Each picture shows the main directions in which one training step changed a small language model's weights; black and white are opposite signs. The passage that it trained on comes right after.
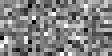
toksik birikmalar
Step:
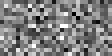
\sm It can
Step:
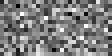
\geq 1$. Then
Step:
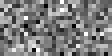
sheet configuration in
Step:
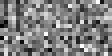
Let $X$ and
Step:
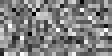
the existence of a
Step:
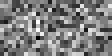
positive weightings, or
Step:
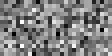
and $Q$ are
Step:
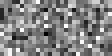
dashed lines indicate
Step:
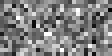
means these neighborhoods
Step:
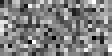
an open convex set or
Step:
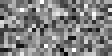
talap joqarı
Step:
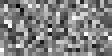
more directly analogous to that
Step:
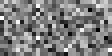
handle the nonlinear term
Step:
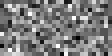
where both $x$
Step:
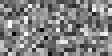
split the above integral to
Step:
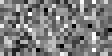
possesses at least
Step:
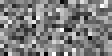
by NSF
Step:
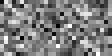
В его основу
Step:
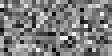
result is contained in
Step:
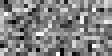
li eritmasi bilan
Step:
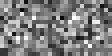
usuli tizimlarining
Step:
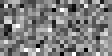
as desired. \hfill
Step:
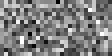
ocorre a
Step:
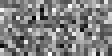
visual que tem como
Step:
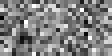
we introduce some basic assumptions
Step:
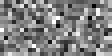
основе понятия
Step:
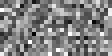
distribution. Here we have
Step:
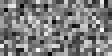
between uniform wellposedness
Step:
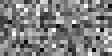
Instituto de Saúde de
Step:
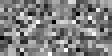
$\bC$ are
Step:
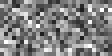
formal adjoint of
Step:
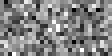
й приймати
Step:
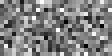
desloca o
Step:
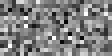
processo dinâmico
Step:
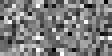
number $\varepsilon$ such
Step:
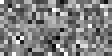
внесок у
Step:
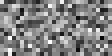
\subseteq \left(
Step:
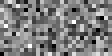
Procesal de
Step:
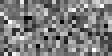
águila y
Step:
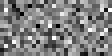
cabe matizar
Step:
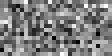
to that group.
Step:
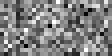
along $E$, and
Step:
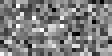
Eğitimi ve
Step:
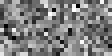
O óvulo
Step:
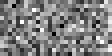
of $A$. Then
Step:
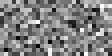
como práctica
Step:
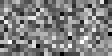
and the natural covering
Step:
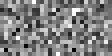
dve grupe:
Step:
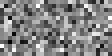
which the norm $\ln
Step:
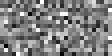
$\xi$. One can
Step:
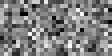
assumption which will be
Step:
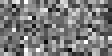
в складних
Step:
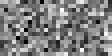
panen, hal
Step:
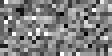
a thin presentation
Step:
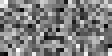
Belgique pour
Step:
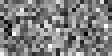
In the case of a
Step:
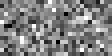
tahlili, hamda
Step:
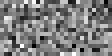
technical details.}
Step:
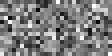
al mirar
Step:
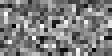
P. B. et
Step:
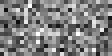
transporte de
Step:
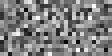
$e$ to
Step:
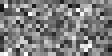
variables have values which take
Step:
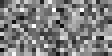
masalalar bilan
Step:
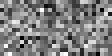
por meio de
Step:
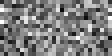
algebras are as in Table
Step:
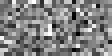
keklik ve
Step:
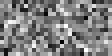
modernizatsiyalash va
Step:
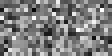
oleh ketiga
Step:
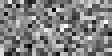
ilmi tibda
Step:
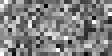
aloqa operatorlari
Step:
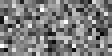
per il nostro
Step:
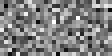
фазой. При
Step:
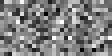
\author{ {\bf
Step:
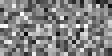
satisfy a nonlinear evolution
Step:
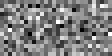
to Stein spaces with
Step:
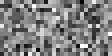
а затем
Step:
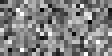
dynamic, it is
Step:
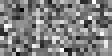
laku pada diri
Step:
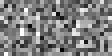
l'acte de
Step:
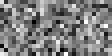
to 0. Recall
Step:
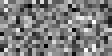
dalam membentuk
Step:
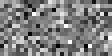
of ways of
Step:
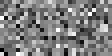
the risks of
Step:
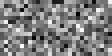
simple diffusion equation allows
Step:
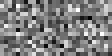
a forthcoming
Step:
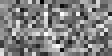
Liu J.,
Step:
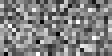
$n$ un
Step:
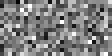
the magnetic
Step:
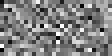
binomial theorem, the
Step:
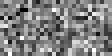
significantly improve this
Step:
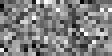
acabada, y
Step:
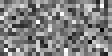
the trace-free
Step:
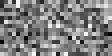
En caso de ser un
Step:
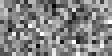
saberes e
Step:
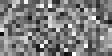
time periods.
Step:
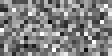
conclusion is that as the
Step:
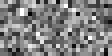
case where $x
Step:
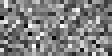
of people needed
